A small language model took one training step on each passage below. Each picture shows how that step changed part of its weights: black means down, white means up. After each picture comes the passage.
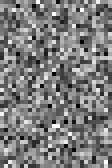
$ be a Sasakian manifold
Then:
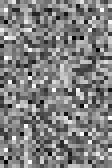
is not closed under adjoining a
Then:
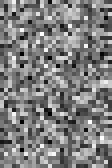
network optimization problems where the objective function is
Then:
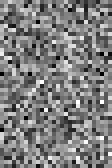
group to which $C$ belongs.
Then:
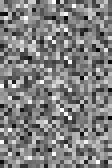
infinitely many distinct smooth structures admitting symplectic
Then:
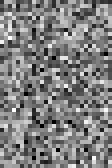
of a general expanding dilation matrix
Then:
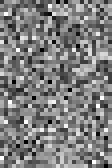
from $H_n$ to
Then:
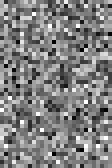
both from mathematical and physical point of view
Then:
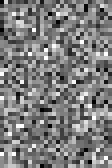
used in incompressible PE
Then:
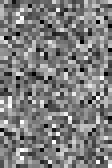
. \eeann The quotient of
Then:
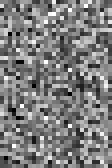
form $\op = \langle
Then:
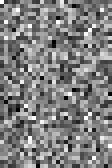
are solved, the present problem will develop
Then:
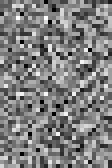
\end{equation*} The above equation
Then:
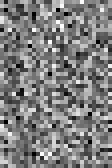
be used to iteratively update the
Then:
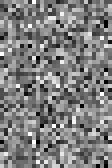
DT code of a given knot
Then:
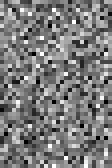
S_2$ such that, after
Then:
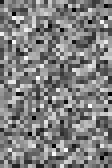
(red) represents part of the Neumann
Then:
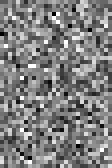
Given a small $\del >0$,
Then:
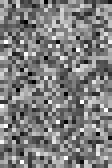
\alpha$ and $\rho$.
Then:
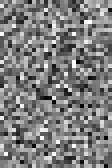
We define $G(X) =
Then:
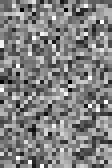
\section{Discussions} We
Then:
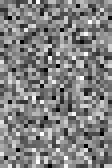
\in X. }Conversely,
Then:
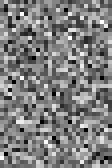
lemma. $\hfill\qed$
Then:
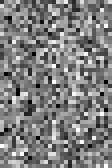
Coxeter group $W$ is
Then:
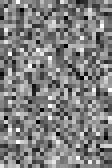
and right singular vectors associated with the largest
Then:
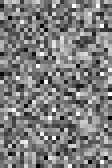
n+1}C$ lies on
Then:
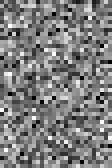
to conditional probability with conditions stated at the
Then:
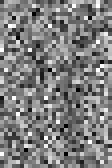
pole at $s = d$,
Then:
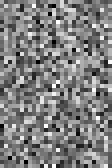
$s$ will decrease the time per
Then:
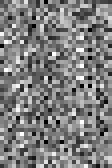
\times V \to V, $
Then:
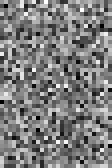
of dimension $t$, where
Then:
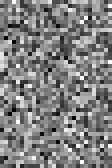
both families of polynomials, we shall
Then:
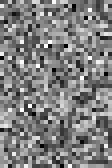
or that the dimension be finite. The
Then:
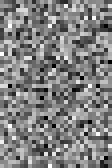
of multiplications with matrix valued functions
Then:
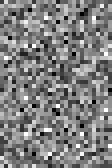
class of the quasi-Poisson structure
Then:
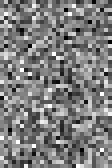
Tonelli Hamiltonians defined on
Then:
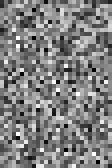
\tilde{C}$ we have
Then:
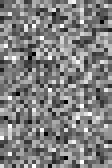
1, and all elements of
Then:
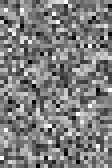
Then the quotient $M$ of
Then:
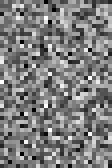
\end{equation} When
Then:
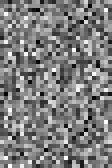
$t^f$ and performed with
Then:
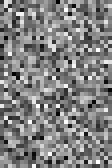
we can recover the corresponding results with
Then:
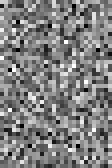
are equivalent: \emph{(1)}
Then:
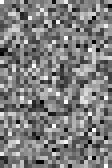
The {\it fundamental domain}
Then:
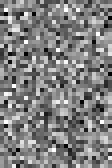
low-resolution images directly rather than
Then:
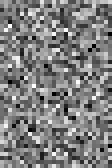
are functions, then the preceding theorem
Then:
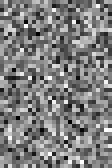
$y$ and coincide with the
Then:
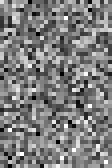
$V^{\otimes\ell}$ by
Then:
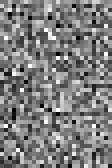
from \eqref{e:7}
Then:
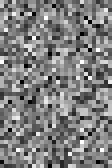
\begin{proof} If
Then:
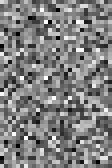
$\mu \colon M \longrightarrow
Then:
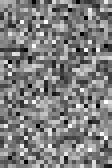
embeddings $\phi_A$ and
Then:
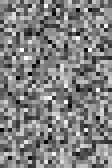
\operatorname{sinc} $ where the
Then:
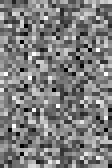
obtain \begin{equation*}
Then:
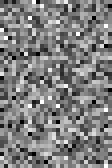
establishing the most robust fitting procedure
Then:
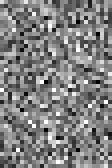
Product} Let $X$
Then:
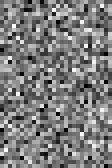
algebraic manifolds in a complex space}
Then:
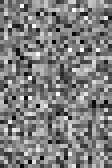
exchanging 0 and 1) and
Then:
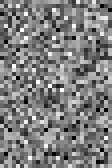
Q}} \newcommand\E{{\mathbb
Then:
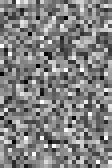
satisfied. Moreover, we recall that starting
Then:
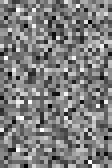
complete. \end{proof}
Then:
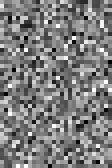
the usual bar resolution $$\cdots \to
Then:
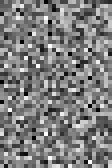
\end{align} where
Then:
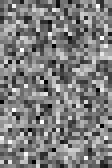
local system $ L $ on $
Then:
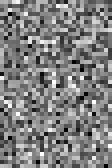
Figure 2 compares the spread-location
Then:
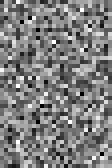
locally compact group $G$, is
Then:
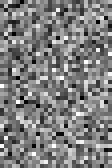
surely. \ep \ms Let
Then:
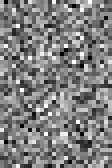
if item 3 holds then item
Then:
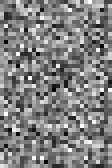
field of definition. \bigskip
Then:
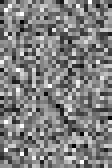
time, we are not only interested in
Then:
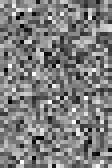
any Borel set $A$ included in
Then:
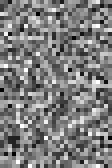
radius $\epsilon$, and for some
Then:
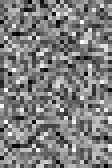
values in a measurable space $(
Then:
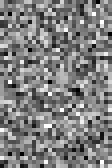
where the first inequality holds since
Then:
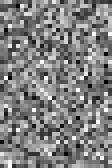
whose zero corresponds to the Lagrangian
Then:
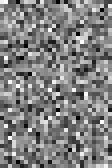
on Theorem \ref{triv}}
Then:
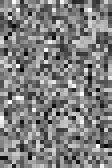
corollary, by triangularity, it is
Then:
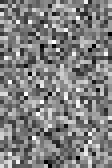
is the restriction of $H$ to
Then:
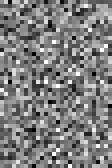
\in A\sp * \cup
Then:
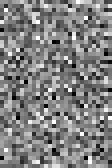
interior points of its faces corresponding to
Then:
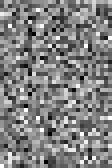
then one is an eigenvalue of
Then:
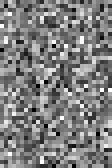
non-zero essential submodule of M
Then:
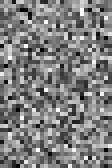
the same, and the entropy rate is
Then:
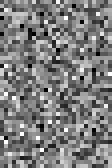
in an anti-commuting diagram satisfying
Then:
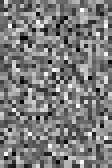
and $S'$ is a sequence of
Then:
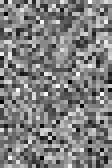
of Liu et al.
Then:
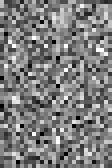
n+\pi \right)
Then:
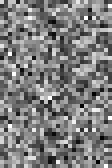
bound for the error exponent of the
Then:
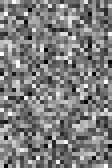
the irreducible LY-algebras of
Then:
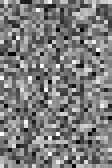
uniquely, so the {crosses}
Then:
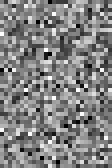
On the evolution of plasticity
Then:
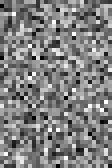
\eqref{e55}, is a
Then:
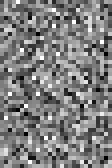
$R$ is nilpotent, then
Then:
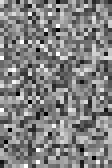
\noindent {\bf sketch of
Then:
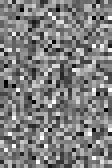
the tuning strategy enables
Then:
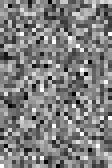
vertices of~$D$ are either
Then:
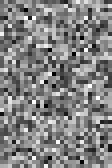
set of exceptional times is unchanged
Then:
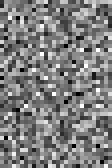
this fixed, constant stepsize
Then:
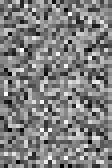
$\C\to \alpha$ are
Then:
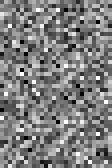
then \begin{equation}
